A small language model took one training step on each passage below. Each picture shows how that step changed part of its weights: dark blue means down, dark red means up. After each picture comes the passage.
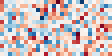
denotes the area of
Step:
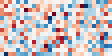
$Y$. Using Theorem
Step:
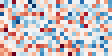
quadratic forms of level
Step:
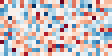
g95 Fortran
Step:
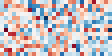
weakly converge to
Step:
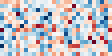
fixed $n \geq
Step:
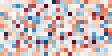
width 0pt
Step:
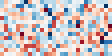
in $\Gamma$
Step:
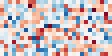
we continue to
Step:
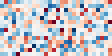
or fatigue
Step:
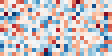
\langle \lambda +
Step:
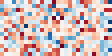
in terms of regional
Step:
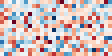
notation of the previous
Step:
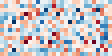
find first a measurable
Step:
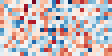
that \Beq
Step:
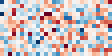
the normal bundle~$\nu
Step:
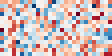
under additional hypotheses by
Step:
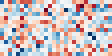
example is given in
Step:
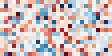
This bracket has
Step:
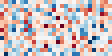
the Fundamental Theorem of
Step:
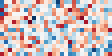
is equal to the
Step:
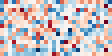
can be reduced to the
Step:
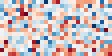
bundle with connection is always
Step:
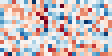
clear from the relations that
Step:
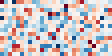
the proof. \ep
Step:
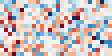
Poisson distribution whose mean is
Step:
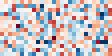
function has other representations.
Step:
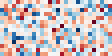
material, which
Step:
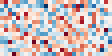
much faster convergence
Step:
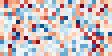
example we have similar inequalities
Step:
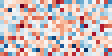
of the Laplacian in
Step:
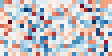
be smoothly extended to
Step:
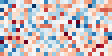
taking the Mellin
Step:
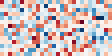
water height
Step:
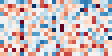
bounded, after time
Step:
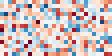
an ordering of the
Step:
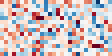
inequalities concerning
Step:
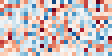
same terminus. One
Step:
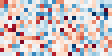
operator topology, because so
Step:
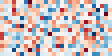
The only uncertain
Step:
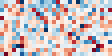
projection all of whose
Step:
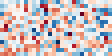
there exists an integer
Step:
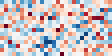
with pricing,
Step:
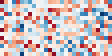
\heading 2.
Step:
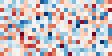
in field conditions is
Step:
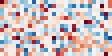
the sequel,
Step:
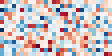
a computational method for
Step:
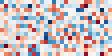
are transfered
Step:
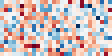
for example in the
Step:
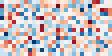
\rangle) =
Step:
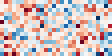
where $\ct$ has
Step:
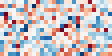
about the history
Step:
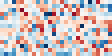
if and only if
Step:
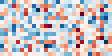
\in L$ and
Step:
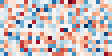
a function \(f\)
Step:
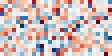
the lattice test case.\\
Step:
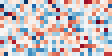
to be chosen to
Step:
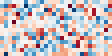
which tends to
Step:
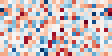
hyperbolic with a
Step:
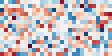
transform is the operator
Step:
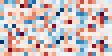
it suffices to show
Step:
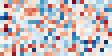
state the special case that
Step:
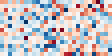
p < \infty$)
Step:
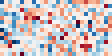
criterion for
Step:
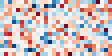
describe: Suppose that
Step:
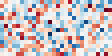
appear in the hypothesis;
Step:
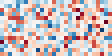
real and we choose the
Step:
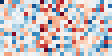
\subset \Pi$:
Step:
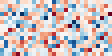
finitely generated. Recall
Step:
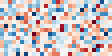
equation, {\it
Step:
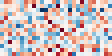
non-trivial homology class
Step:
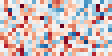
an injection, it
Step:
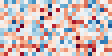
and any $\eta
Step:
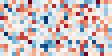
The total number of
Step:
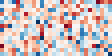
Indeed, the bilinear
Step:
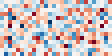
Now we are ready
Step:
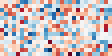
approach to the study of
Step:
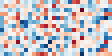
\quad \geq
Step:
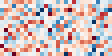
limit cycles the
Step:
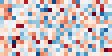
integrable $(L)$
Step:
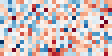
the index $i$
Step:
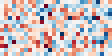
width 0 pc
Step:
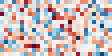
for some blockline
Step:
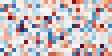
offer an
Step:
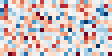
Suppose that $\tilde
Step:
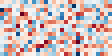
Combining this with
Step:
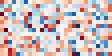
classes of surfaces of general
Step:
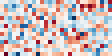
size is denoted $(\Delta
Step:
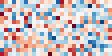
the geometric point of
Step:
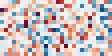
mildly normal
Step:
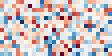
in $[k]$ whose
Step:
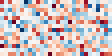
of variable $s=
